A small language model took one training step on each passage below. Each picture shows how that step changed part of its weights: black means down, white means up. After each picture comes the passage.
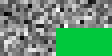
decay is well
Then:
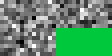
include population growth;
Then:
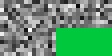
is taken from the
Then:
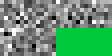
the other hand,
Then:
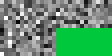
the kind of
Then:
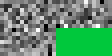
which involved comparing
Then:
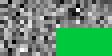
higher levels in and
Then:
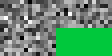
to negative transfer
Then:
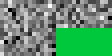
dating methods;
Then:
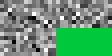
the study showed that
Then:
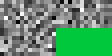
the positions
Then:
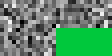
then corrected for
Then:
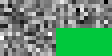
radiation is expected
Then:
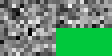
and dynamic feedback
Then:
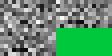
down or changed
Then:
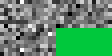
been achieved.
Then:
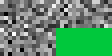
cases however, only
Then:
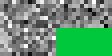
avoiding external
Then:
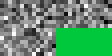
of the integral
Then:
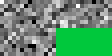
We find that the
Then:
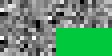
full KLOE
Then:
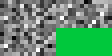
of the form
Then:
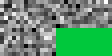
a result. To
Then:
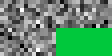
in capturing
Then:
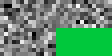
may define the appropriate
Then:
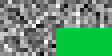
in the 1st
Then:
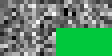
of sales
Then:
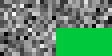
event log that can
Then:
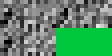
detection strategy for
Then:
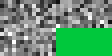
of PBO
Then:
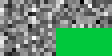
Analysis system
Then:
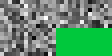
demonstrated by the
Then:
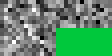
Kate L.
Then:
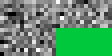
properties of the string
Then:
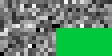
using X-ray
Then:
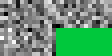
viability at the
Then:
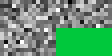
without the 6 support
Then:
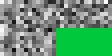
45 cases had
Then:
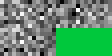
individuals and their
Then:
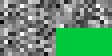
Group Graph
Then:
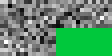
object detection. On
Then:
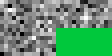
lowest state.
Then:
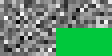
the presence of
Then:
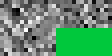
and slow down performance
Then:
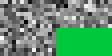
essential skills to
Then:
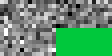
previous works. As
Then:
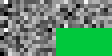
fundamental divergence
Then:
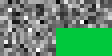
transition rates in the
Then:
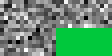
a correlation with the
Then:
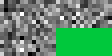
the study group who
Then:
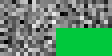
data files,
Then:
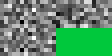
epoch. So
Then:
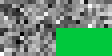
bribes and
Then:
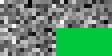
such transaction prior
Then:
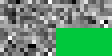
study revealed that
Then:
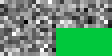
be estimated without having
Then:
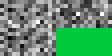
as the research
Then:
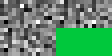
problem of a
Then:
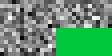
at least one selected
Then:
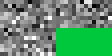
An axial magnetic
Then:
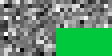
space is then
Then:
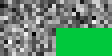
of diagnostic
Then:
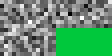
on the optimized
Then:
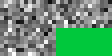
reached with
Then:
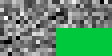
the traditional methods
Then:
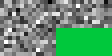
programme in the
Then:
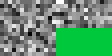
including measures aimed
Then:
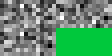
of this type of
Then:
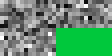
emission is stronger
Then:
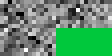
growing population and
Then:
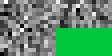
physical mechanism to support
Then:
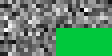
or quantum communication
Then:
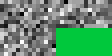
boundaries, the
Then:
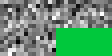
double arrow).
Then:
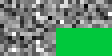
understand, in general
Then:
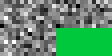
together. In
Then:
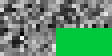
work either and
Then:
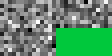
as the termination
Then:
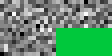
satisfaction. A
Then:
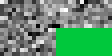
result into the second
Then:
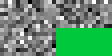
study the viability
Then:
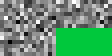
the same feature spatial
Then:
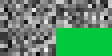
question is not relevant
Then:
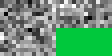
facility is shown
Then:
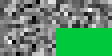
+ \cdots
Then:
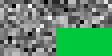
transfer agreement on
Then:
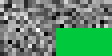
a system coupled
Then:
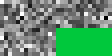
these simulations is not
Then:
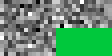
downturn is
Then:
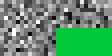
the field itself
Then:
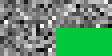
Volume 9,
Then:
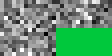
the engagement from
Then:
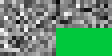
the region of the
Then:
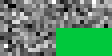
columns identify
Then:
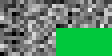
institutes. These
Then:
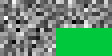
its effect on the
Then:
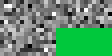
applications, see,
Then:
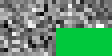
due to a similar
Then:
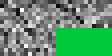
in national economic and
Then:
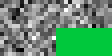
through Q'' and
